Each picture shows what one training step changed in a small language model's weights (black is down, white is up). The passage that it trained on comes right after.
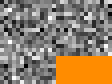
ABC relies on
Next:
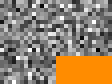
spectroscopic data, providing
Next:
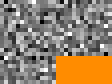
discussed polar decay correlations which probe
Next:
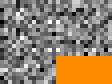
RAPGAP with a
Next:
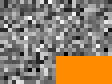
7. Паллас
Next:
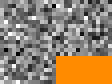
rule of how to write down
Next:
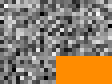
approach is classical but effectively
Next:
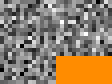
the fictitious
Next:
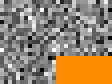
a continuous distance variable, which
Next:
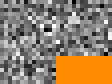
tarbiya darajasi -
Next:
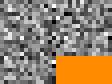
publication. \\ Citation
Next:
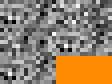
performs better on several
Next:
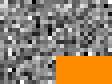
a large effect compared to the
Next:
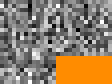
para a paisagem
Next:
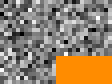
escolhida, junto
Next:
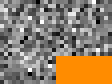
power spectrum measurements are then
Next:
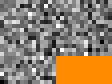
M., Lufti,
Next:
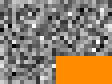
the electronic nature of
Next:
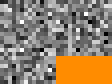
vida do paciente e
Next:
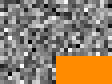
con non poche
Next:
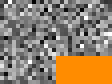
turibdi. U
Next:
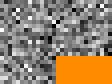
large distances, among
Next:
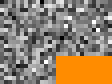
das parteiras, ou
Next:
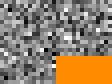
experiences. Furthermore,
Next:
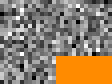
l'éducation ont
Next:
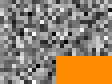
in some fundamental ways from
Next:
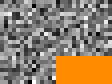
a wider perspective.
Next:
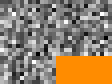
conservar o meio
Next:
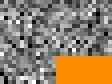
as a leading framework for
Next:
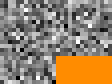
the course of SOC
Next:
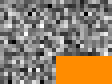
generalize the strategy
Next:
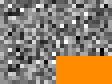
cristiana en
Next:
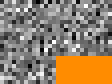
virtual, lo que se
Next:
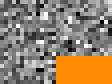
сталого розвитку
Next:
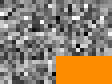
va qulay o'quv
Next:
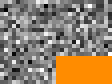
підприємств у
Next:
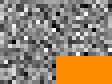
flip HIO+ER
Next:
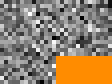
sharoitda oliy
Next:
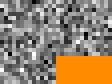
the gap between declared
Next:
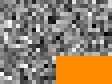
daromad keltirishi
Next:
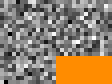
and FSMC) all
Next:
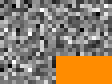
Иркутской области
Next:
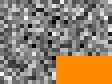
Fig. 2. For the
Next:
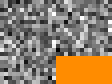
de um vínculo
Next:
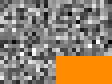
a análise do verbo e
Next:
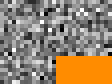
other steps remain the
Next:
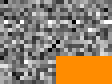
ordem regulatória
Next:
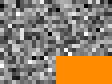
Supply of Tourism
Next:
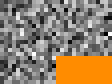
for most of the signal
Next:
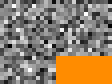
морфология на
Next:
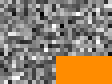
flow solution is first obtained using
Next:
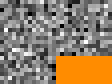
но и для процесса
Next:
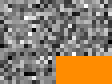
| | Cardiac treatment
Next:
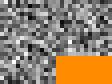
і складатиме
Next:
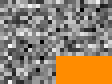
depth and normal was correctly
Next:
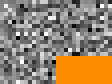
to organizational analysis,
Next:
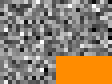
цілому; –
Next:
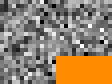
the balance services and
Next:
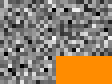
ini mendukung
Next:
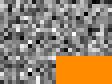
specific matter of the artificial
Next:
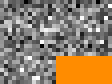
performing the conformal
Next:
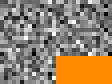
Arte de Yale
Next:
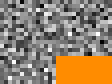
global tourism. Nature
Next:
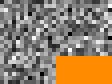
have been obtained for these carbon
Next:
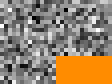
pressure and the velocity potential
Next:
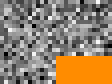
result in the continuum as for
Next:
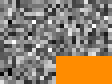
os VECM estimados
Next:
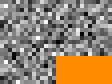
A probabilistic computation of
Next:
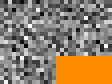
testing dataset. But
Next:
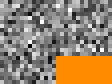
of sources observed in the three
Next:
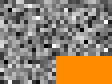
a Helium star and
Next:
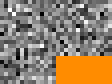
object $X \hi
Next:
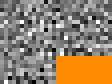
suitable model for all
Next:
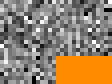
needed computational resources are considerably
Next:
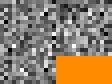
die Arbeitswelt ist für
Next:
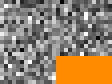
of patient stories
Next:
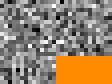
displays the ratio relative
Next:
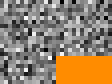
deb qarash, uning
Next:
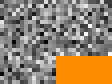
path, in the next sections
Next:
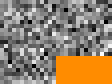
JSPS (the
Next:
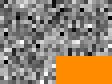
at generator level are
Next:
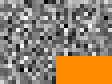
the effects of non-linear
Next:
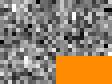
Excluded are objects
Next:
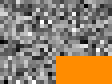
transfers available for experiments
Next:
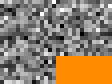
mechanical influence on effective thermal
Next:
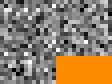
with first collision in the
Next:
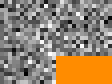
explicitly verified. For
